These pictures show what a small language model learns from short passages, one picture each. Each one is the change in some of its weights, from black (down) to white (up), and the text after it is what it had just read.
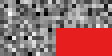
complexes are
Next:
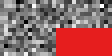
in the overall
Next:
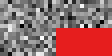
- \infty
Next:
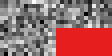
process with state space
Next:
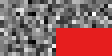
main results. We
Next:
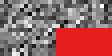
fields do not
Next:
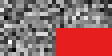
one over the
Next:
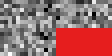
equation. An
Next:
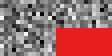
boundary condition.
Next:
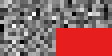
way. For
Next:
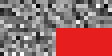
non comparability
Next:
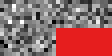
but this estimate
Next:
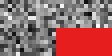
expect two
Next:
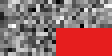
refers to
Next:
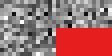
+ \vert
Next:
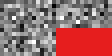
+ n\ga
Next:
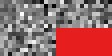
the phase space
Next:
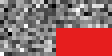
result to the
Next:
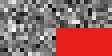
L \longrightarrow
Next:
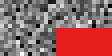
$\alpha$ and
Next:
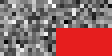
a minorant
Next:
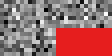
boundary manifold,
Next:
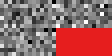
presented in
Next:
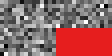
that in the graph
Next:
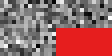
the main results and
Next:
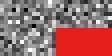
for locally
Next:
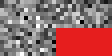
$Y$ of
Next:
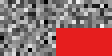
are given in
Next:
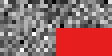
the same as
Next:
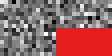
road without
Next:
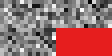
\geq 2p
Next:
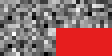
theorem we do not
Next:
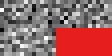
Then, if we
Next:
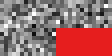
so oft,
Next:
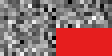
\eeq For
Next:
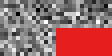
each other in
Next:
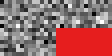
along the
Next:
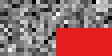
distributions obtained from
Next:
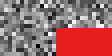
oracle of
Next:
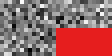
\\ \ldots
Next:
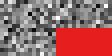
nonlinear differential
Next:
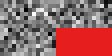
a nonzero
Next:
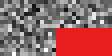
us start
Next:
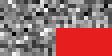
equation (4)
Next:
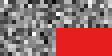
the corresponding dual
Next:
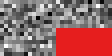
on the probability distribution
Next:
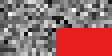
the LRT
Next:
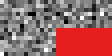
results in all the
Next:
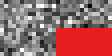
solution is obtained as
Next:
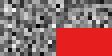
we give an
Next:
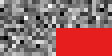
coordinates of
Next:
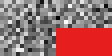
& Maximum
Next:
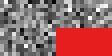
the order of the
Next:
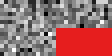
errors in the
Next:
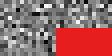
concludes the
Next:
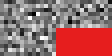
problem as a problem
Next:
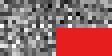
algebras for
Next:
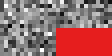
the compact support
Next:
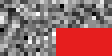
takes to
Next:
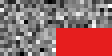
$D$ and
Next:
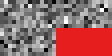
the above estimate
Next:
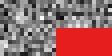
degree and the
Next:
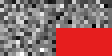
$P$ in
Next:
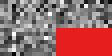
the state of the
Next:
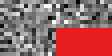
spacing between
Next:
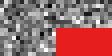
construct a
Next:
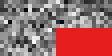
does not ensure
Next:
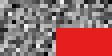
the diffeomorphism
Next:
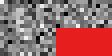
can write
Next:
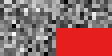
From Lemma
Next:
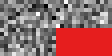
and make the
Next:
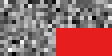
the parameter of the
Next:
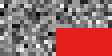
forms of
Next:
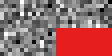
as follows. Let
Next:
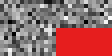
used in the proof
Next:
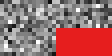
algorithmically using only
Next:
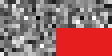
of distribution of
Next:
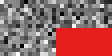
a positive measure on
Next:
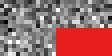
elements of a
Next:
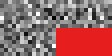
The tuple
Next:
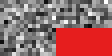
considerably in
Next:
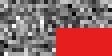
with the case when
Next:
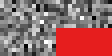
of a poset
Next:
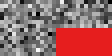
the right. This
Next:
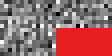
algebraic group over
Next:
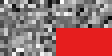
restrict the
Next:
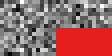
Suppose that
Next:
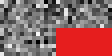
to one on the
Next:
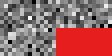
Each of the
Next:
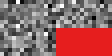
far in
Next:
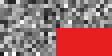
is provided in
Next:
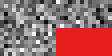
generated by three
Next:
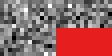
not change its
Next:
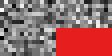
approximate the
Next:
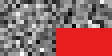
set $N$
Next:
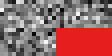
one which is
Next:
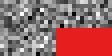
lines, see
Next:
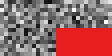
$\Delta$ or
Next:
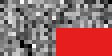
the fact that the
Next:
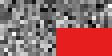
by $\alpha
